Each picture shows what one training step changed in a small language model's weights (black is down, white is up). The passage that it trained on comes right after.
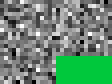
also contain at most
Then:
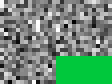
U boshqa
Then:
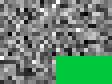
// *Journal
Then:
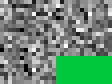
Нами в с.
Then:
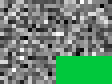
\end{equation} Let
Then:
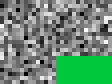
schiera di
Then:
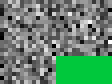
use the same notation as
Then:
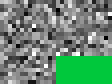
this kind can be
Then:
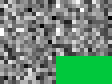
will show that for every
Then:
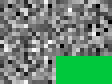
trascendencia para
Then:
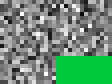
to understand the
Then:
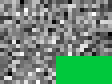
, depende da
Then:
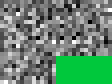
leading to an
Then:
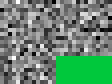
by \begin{align*}
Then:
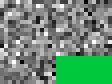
of $g$ is
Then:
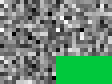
costeros de
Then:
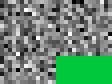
para redefinir las
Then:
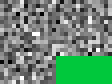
va taraqqiy
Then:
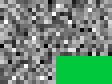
was constructed.
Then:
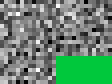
we note that the
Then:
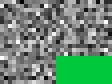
the level $L$
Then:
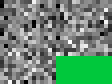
\sum_{ \bflambda
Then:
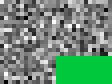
dari guru,
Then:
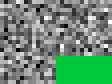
bir gayeye
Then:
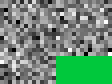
\ell} \big)
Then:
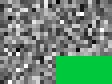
conocen el
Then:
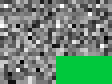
by writing
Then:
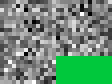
\tn a)
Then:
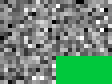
with automated
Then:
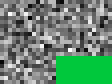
su empleo a
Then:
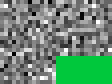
of the modified
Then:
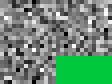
the hysteresis
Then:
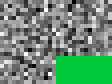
recursos, por
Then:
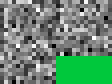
it will be useful
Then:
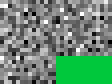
of the TLS solution
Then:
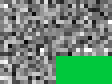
of digital
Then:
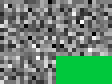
identities that involve
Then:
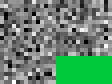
la zona rural
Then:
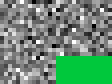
can prove that $u$
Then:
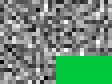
estructuras e
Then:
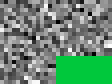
de coleta de
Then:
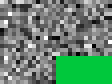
a $p$-variable
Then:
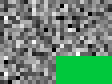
graphical. Here
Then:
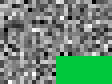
Les jeunes
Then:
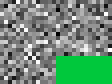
4\alpha M_n
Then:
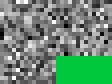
a\cdot \nabla
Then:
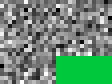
above filtrations are
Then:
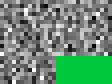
smooth functions compactly
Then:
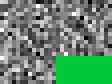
as to be equality when
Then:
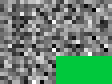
ega edi.
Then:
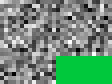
no caso de
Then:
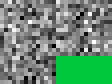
thus the proof is
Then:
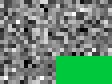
mediante la
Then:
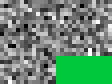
dans la suite.
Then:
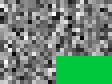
у ёки бу
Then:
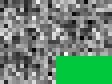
la institución y en
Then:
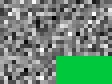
$\tau$ be the
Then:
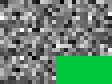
по ЦУР
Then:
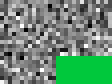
Matrix completion
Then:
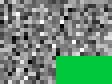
Dupont's result
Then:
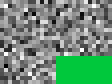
of the maximum
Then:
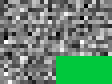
the value of a
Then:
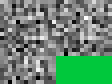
avaliação é
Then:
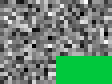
del relatore ed
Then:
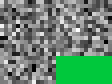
we obtain that under the
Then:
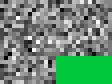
8 del Convenio
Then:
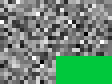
the projection along
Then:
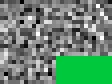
y_0$ to the
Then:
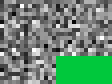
Agapito, que
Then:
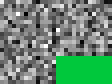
where $A$ is a
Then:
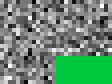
da espessura da
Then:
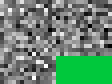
if one tackled the
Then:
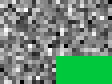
Thus, following the same
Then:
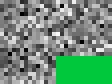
p := \mathbb E
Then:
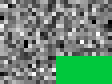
distribution of $X$
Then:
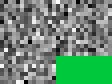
va tezkor
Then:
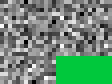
efficiencies to
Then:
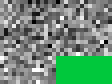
la garantía de
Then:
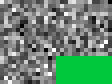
$A$ can be
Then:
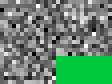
Let $q$ be a
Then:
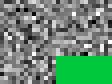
to commutative
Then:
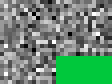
and boundary conditions are
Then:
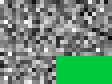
be a functor between
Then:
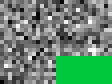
pory Emma
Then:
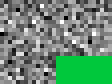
the patching condition
